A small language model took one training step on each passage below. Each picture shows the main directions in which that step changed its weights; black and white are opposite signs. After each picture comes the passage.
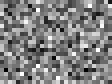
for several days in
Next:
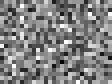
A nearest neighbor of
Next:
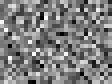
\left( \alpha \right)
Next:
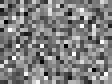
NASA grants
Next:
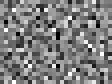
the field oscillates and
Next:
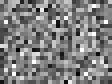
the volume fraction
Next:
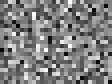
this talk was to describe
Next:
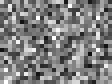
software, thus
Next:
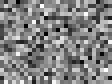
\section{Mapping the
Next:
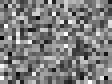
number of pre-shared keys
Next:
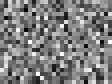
layer-wise BWE
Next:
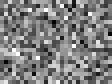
feasibility, we seek
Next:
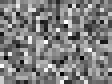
space-time dependent dynamical
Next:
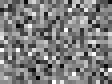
stars like our Sun
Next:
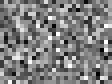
and neutralino contributions
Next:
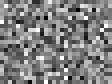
and give a recipe for
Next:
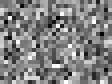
along the rows $$
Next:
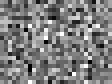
symmetry-forbidden at
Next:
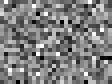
(case 1), although
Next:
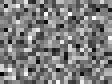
spectrum requires applying the
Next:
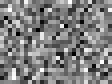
work demonstrate that the
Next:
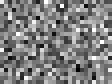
and key characteristics of the
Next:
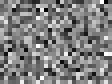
the continuum-scale
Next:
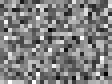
the one-loop correction to
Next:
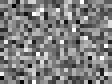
start by discussing analogous
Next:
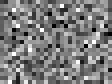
and strong and weak scaling analysis
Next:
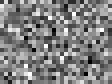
enlarged plot near
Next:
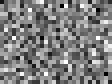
In addition, the physical thickness
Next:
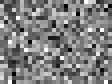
characterizes malicious
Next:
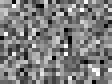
to minimise the cost of
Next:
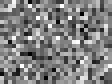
that higher plasma density could
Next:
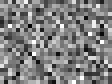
over-the-barrier model
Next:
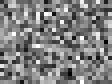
particles have to fulfill both
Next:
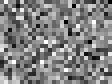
a potential risk for the long
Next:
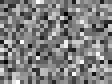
for quasars at
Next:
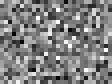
a significant deviation from the
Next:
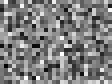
= 0.55$, respectively.
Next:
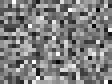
the $\Delta$AIC values
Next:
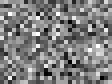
final (minor)
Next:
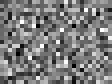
- *Measured
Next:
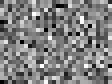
corpus: Design,
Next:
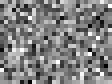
given candidate. In this
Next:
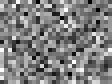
covering the propagation from
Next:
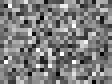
\in \mathcal{B}_j
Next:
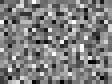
counts, can introduce
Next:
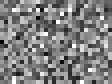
the free equations of motion
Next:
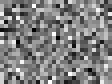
$\tau$ still
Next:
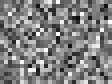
State part B}. \newblock
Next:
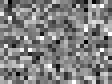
of the power corrections is known
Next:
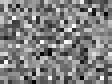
tail of velocity distribution curve
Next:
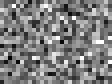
have experienced good
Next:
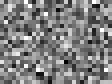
observations have allowed us to
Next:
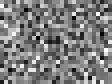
offering significant cost
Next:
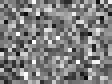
mistake could be ever
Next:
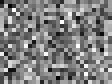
environment to be a
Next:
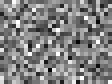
generalization errors as observed in
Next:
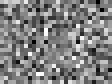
section (See Table
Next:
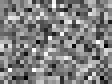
trees for all files
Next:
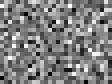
mode of BECC.
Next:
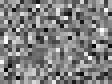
a fundamental three-form
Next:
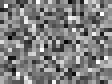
framework of the call for M
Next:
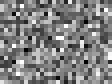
N$ equidistant
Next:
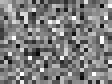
Random frustration is
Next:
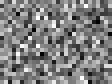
even better resolution resulted in
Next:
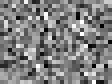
potential in our simulations. To
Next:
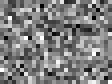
of the estimated global
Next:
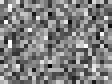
sets, such as binary
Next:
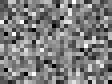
black hole, is:
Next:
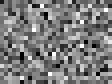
{\it contagion
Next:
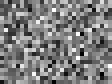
officially came to an
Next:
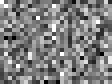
computed the linear perturbations in
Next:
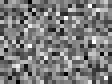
$\delta =\Delta/M$.
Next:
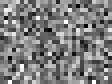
other state of the art dynamic
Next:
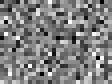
shifts observed between the
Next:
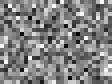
\includegraphics[height =
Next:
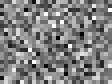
transient effects, which is based
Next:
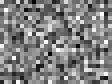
was shown by Zala et
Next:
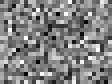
performed with the help of
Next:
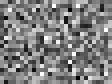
direction. The variables of the
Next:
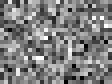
magnetisation plot for
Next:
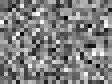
scales as $\sim N$, in
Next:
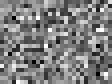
of the circular polarization
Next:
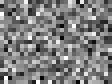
a large, differentiated,
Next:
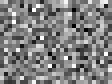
the Hausdorff distance
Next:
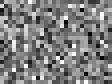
bore through the star and
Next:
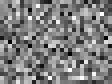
relational empathy without
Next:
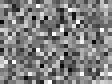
:= \int f \pi
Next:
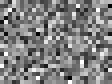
be the satellites proposed
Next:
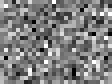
absorbs the shift
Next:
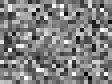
measurement of spin wave velocities
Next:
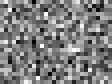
value, the distributions will have long
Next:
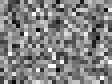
more data improves predictions but
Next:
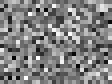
order unity? Let us
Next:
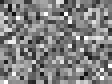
Then, we translate back
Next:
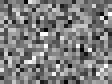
base. To carry
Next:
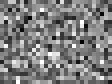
mass with increasing the nuclear
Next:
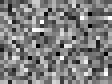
method based on the thermal radiation
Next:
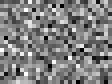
to three years.
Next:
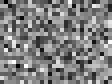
is not limited to a
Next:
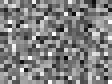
to measure any degradation.
